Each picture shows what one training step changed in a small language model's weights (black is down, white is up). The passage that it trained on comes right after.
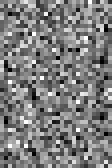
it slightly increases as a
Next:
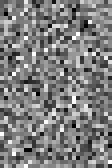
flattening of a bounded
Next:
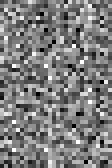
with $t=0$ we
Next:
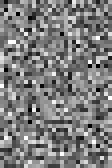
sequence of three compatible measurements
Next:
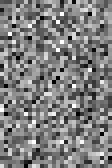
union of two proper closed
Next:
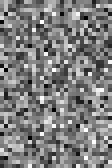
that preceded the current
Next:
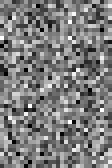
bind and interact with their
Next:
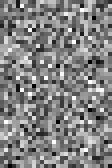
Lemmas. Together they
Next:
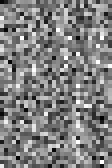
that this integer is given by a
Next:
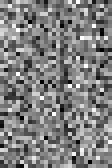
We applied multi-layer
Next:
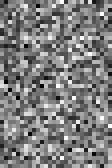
proposes to search by 1)
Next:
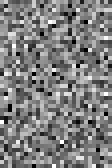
Conf.*, pp.
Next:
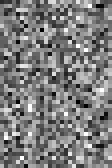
still one of the better approaches
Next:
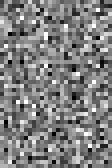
if two walkers
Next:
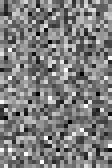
know or outside knowledge you
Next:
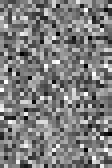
for non-symmetric
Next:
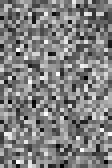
One could also optimize the size
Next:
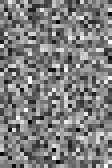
study was mountainous where
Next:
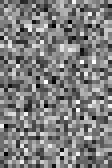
in the sensory evaluation
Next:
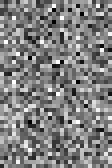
a long series of papers
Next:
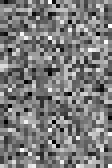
sequences as a matching in
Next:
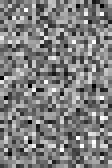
the constraint of the secant
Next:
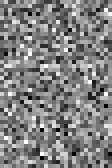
\textit{which} such functions
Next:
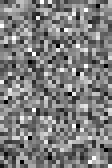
partitions during a transaction,
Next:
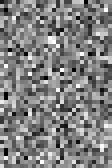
a quite regular distribution, for
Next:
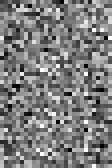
defined as such in relation to the
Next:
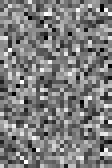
Camel, come out
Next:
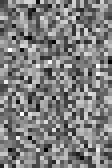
is subtle since it has important
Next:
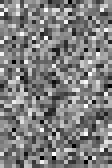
\quad \Longrightarrow
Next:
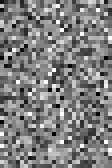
$c$. Standard
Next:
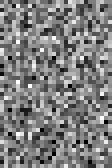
\mathcal{X}$. If we
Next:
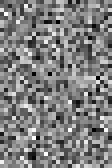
labor politics. We
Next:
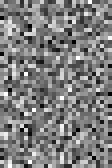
Africa [2,
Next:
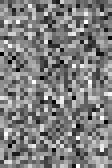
this paper, these devices
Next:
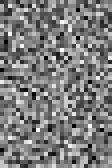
to store at most one node
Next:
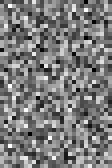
and of coronal origin,
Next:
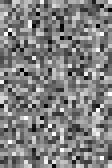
tasks that are not possible
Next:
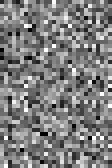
Aeronautics and
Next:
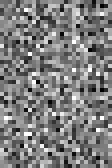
the same frequency band. This
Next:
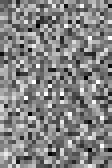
on the associated graded space.
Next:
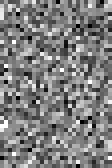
polarization and projection of the
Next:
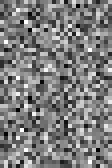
– can be extended as well as
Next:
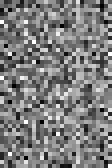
generalised for the complex parts
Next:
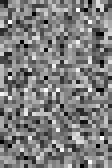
demonstrates that a powerful symbol
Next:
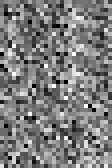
bolometric flux $F_*
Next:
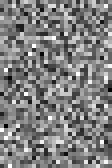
the trade-off between
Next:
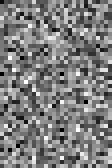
that in spite of the
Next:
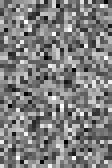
new branch whenever we go
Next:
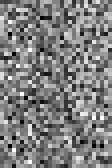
initial value of the phase shift,
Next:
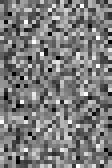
load being towed at three
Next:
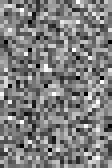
Modern modems operate based
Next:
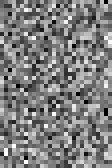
looks very good.
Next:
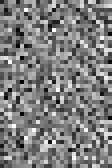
a greater share of the
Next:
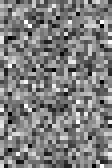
are necessary to adapt to
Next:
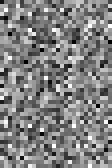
\end{example} To conclude
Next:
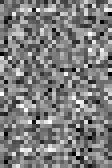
comes from economics and
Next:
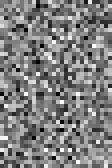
later training steps for the
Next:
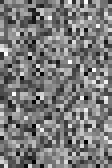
RMSE arises due to
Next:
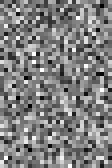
but with different torsion order.
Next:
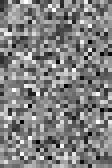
ii) Trust
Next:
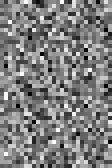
chi square statistical test shows
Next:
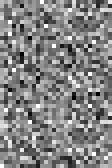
poset of nonempty
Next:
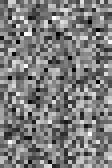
can be suppressed by decreasing
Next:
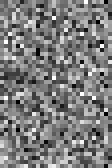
of KSFC is good.
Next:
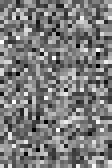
is the braking time
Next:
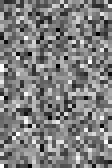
during training without changing the
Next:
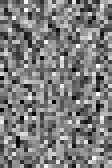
doing ethics in
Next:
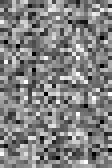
kinematic estimation
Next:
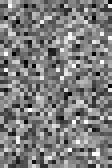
or mastery goals.
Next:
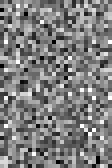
\cap HC$ is
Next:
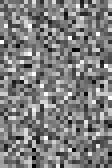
and co-kernel of the
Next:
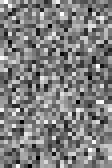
no progress has been made
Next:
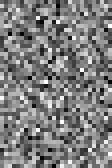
simultaneous effects of the independent
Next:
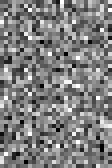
nutritional values, including
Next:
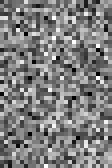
which drive the star formation in
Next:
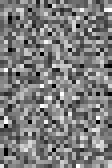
model is known as a compound
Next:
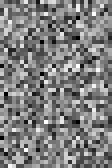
way the electric field strength for
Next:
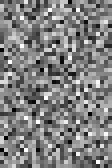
data supporting the findings
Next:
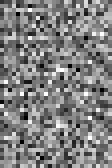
similarity of $\R$. For
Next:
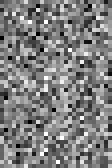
may contains elliptic or
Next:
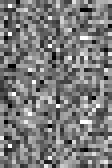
makes us to raise a
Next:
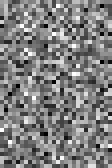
large to be exhaustively
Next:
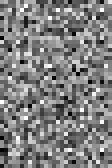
\to \mathbb R$,
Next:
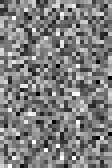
a formal power series and a linear
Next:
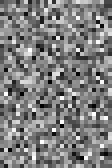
state, the process of searching
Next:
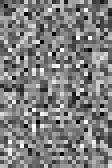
as pH, the type of
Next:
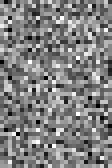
holomorphic coordinates on $M$
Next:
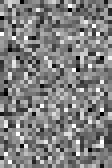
✓ Use of
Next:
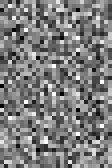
the symmetry and structure, the only
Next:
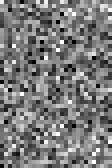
exhibits orbital period
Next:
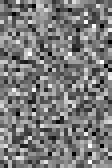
surface temperature anomalies in
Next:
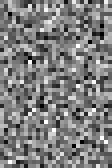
particular, $x=1$
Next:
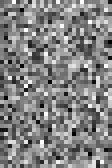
haven't been doing
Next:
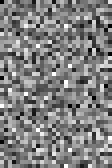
Harmonic slicing
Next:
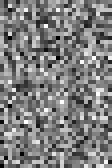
out to the fact that in
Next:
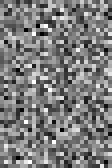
to improve the health conditions. This
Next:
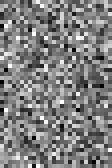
(bottom). Arrows
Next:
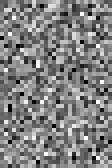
2. Communication and
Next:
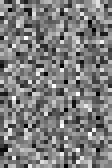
the left tilt of the
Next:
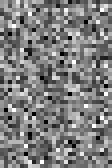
\nabla )D^\a v
